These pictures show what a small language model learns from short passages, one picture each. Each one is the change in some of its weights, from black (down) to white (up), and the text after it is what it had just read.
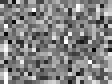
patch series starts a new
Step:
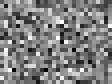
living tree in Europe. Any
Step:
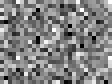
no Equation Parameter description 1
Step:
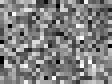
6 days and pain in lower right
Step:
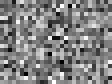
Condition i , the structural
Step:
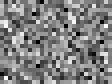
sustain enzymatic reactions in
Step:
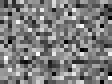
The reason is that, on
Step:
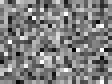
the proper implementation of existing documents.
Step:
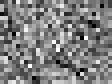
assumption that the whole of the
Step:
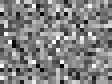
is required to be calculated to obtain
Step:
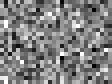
oil + placebo Probiotics
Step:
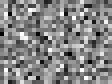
2: Filling procedure:
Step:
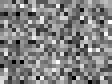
bequest value. On
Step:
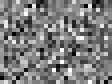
to audiences at those events for
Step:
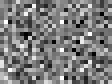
for app and data report.
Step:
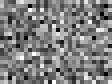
the survey is intended for a rather
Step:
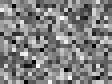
been reported (Zhang 2019,
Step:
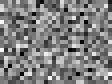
excluding the porous fibre
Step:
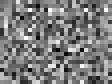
telling them that science is not
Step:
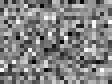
Kingdom Correspondence:
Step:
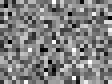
The effects of contact time, initial
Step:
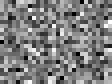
the aim of this study is to
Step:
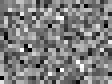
spending. - Increasing
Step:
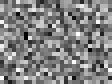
expands the arsenal of
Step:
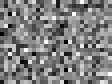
number of non-dominated
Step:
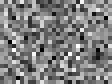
P, QRS and T
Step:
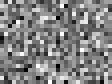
Stephen Robbins
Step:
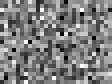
further production in the conditions of
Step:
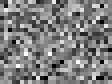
health status, causing negative physiological
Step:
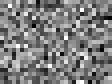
in our study greater proportion of children
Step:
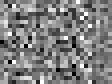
reuse x x x Writing
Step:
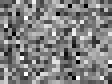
number of output bits. For
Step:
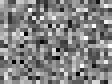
the signal power after the rain
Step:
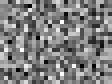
on the type of the analysis such
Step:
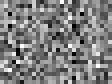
58.1% and detected
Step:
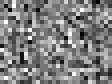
abstain from participating in
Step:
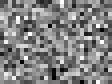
Russian Federation, 6-8
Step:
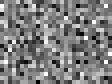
needed for 500 ml of water,
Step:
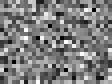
route for systemic effects due to
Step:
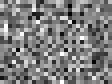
scripts using ML algorithms by
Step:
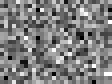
and loss of confidence in the
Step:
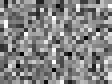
use change and runoff instability
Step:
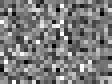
suffice to say that for repository
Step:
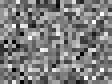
of ethylenediamine and
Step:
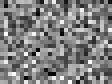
Monitoring developments over time and place to
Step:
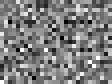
for society and its members. The
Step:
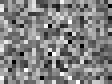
event held on 29 January 2025
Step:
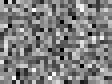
neural networks methodologies: A systematic
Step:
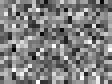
of PAH in Water
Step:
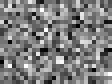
inflicted substantial damage in the
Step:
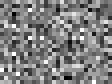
and notes on its origin',
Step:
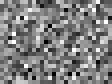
Texas. Office of
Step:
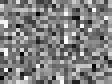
difficulties regarding data transcription
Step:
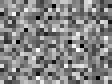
deviation while hypotheses were tested using
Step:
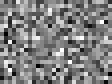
simple language. They will be
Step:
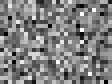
lecturer in the biology education
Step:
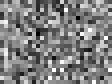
to increase their pearlite
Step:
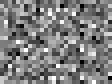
providing cell energy balance are based on
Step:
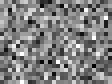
NDVI Anomaly,
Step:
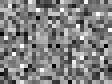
had excessive birth weight, and
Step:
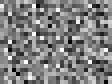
addressed, and permissions will
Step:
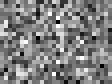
fairness and accuracy' as a
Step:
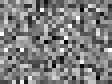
with measuring the levels, and trends
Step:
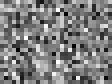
unemployment benefits. The full set
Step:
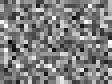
characters including the ones in our
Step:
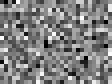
ecological sense can be defined “the
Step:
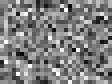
in achieving this distinction.
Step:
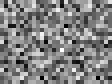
Survey data was quantified and
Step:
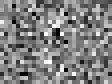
found that ethanolic extract of
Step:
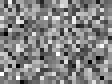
Ethics Approval and Consent
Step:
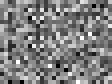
the derived models are employed to assess
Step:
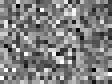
and architecture of the DEP,
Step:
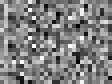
the fracture toughness
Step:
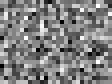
- Axle Holes
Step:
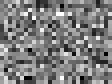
in countries around the world. According
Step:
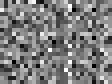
relationship between profitability and
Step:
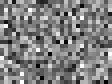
TB case notifications
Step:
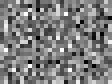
in science courses are different from the
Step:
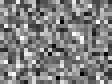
of interoceptive signals to
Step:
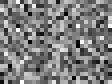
is disrupted, these bacteria can
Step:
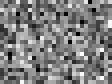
of the yield however, it is
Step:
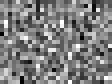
to climate change (Dilling and
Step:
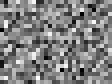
expansion of irrigation zones;
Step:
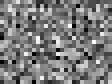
more effective than social-media
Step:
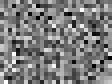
is observed that they have a more
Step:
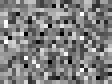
site, OM. All authors
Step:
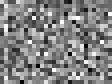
a follow-up CBC following
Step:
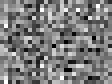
such a low cost that is
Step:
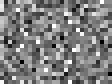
demonstrates the superiority of comprehensive teaching
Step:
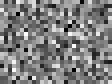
analysis of the pre-test knowledge
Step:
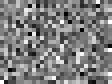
to this study because the school is
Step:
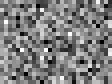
than in the urban segment.
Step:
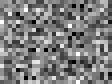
ergonomic and cognitive needs
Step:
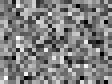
method. In the class, at
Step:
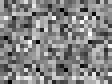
Model (MODFLOW).
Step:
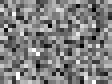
100 km per fuel type is
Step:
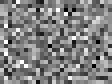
cables is high; system
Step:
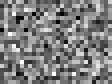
breadfruit flour meal
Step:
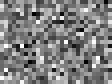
senses (Fazi
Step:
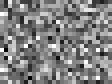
ng malalim kung
